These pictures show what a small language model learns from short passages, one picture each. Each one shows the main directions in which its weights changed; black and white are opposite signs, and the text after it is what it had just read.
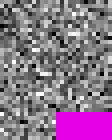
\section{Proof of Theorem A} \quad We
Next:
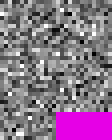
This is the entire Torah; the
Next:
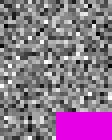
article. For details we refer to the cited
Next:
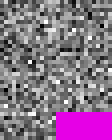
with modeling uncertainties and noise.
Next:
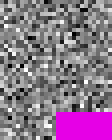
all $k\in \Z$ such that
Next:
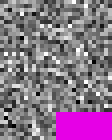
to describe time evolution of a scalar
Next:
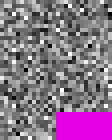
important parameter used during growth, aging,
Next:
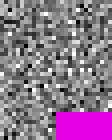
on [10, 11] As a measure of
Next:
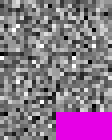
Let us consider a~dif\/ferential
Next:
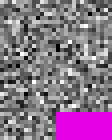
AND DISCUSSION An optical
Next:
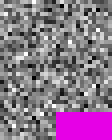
focus groups in a half-day
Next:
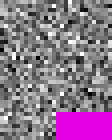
must move beyond deterministic assumptions.
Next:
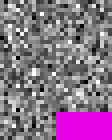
property of electrolytic systems involved with linear
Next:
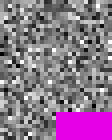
an Abbreviated New Drug
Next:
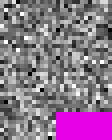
the error estimation.\\ \dl{
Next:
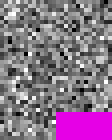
reinforced concrete (RC)
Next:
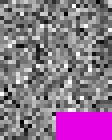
to provide an overview of some of these developments
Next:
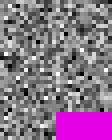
the soft tick vector, the
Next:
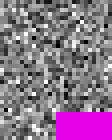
the condition needed for solvability. For details of
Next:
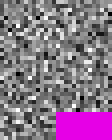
Open Label Study to
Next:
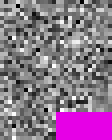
of \cite{Pr}. Since going through
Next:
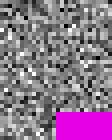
designed to improve patient outcomes and
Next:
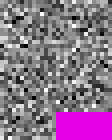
prone to producing hallucinations
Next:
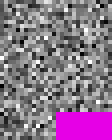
the composites, - the influence of the
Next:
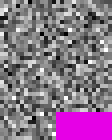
of a Legendrian curve with
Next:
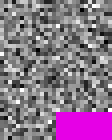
addition to the KIs and FGDs.
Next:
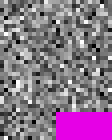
a $C$-coalgebra Galois extension and
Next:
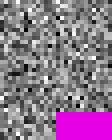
If $\r Y \not\subset \r
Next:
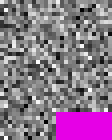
they generate a finitely generated subgroup $H$ of
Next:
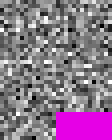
perception. Therefore, the findings of
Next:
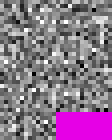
de $f_z$ à
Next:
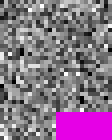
optimize supplier relationships [4].
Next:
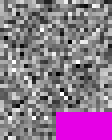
the need for new interaction, creating new
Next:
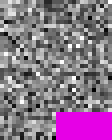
proportion (3-5%) of
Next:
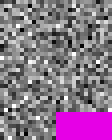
13 genera within four different families,
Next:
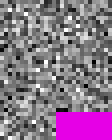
$I$-support product \st\
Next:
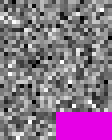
Xia and Yan (2002) introduced the
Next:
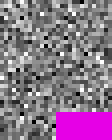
Hamilton \cite{Ha95F}, we choose
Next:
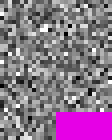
This latter, formed by the products of
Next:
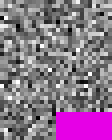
Possibly the most important classes of materials for
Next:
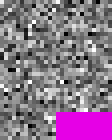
-25.81 fields of small cu
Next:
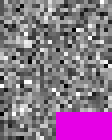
all health facilities to comply with these
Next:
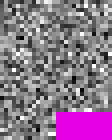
the highest conversion values at 30 °C and
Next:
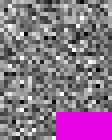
its input, i.e., a specific prediction
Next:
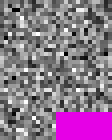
larger values. \begin{figure}[!ht]
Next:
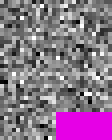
b\right) $ horizontal lifts
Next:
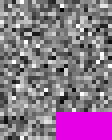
side A. So the mean area of random triangle
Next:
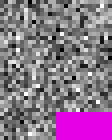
& 1 & $l\wedge n+\omega
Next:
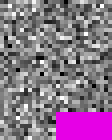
investigations of local scour at bridge
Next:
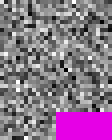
of children and adolescents has been
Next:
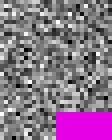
actuator limits, while chance constraints
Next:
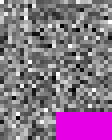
teachers' sense of efficacy*.
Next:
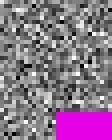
Q_p (l/min) Q_c
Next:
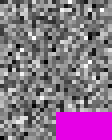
shows that $$[D_v,\langle v
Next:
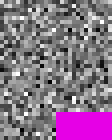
of diffusional exponent (n) in the
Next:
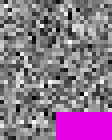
and examined in a SEM at 10
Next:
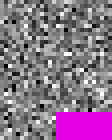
Girton and Roper's (1977)
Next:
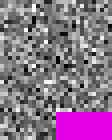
vocational schools (Lorz et
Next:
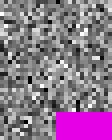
Comfortableness in work constitute factor
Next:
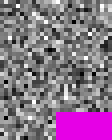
of the composite to determine the best condition for
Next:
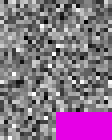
with absolute level $\sqrt{\rho}$. In
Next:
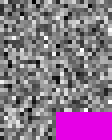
for the derivative of the tensor-valued
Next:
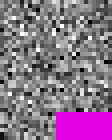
HOMFLY-PT and
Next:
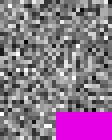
learning styles to get optimal outputs on
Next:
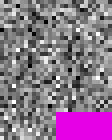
of the lemma, we may assume that $G$
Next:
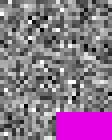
The insects were cultured in a
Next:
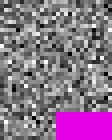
or increased the yields respectively (entries a,
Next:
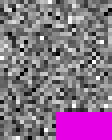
this case, however, we know that the number of
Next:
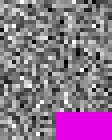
only achieved by \emph{cosets}
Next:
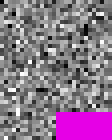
cm⁻¹) glasses,
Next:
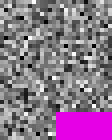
position data. The focus in this research is increasing the
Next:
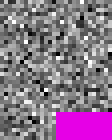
G. W. Gibbons, J.
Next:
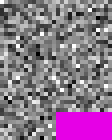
not interoperable and in some cases even lack
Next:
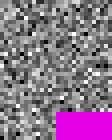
coordinates of the radius vector $\vec{X}$
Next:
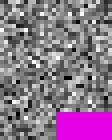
by up to ~30% in trained
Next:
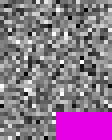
task to the next one in the sequence after
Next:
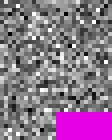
of radius $2(1+\varepsilon
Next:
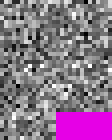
\right) \right) \right.
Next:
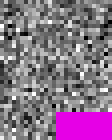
encountering scene shift. The three dimensional
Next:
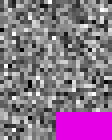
(\ref{e51}) conditioned by
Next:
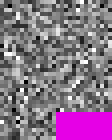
individual elements of what has traditionally been referred
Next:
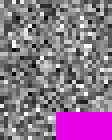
WENO-NN methods are higher than
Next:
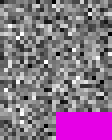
but by who delivers them and the application of
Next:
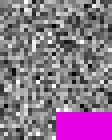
that can produce singlet oxygen
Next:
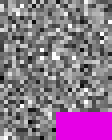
\text{ for all } i \in N.$$
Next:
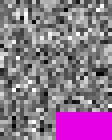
\, dt \end{align} This is a
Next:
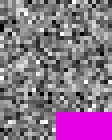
\mathbf e_n \) \mathbf
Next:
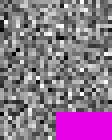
PAP TEST AFTER1
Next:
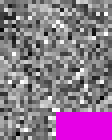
chains. It thus permits to draw
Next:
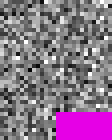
a bootstrap technique performed with
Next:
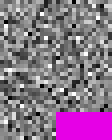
wish to express their gratitude
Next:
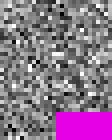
standard argument extends (\ref{EST
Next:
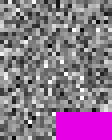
first term $1$ in $h$ produces
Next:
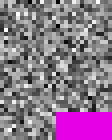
\leq \frac{{3\pi
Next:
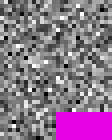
for *L. pugilator*. The maximum
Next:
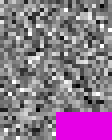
(98.90%), while the lowest
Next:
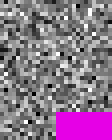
of our no concern here in this work on how to
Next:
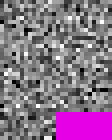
conditions. Of course, this does not effect
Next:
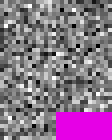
resources, 14= Cultural resources & business
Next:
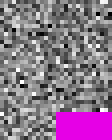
developing and testing research theories and practices.
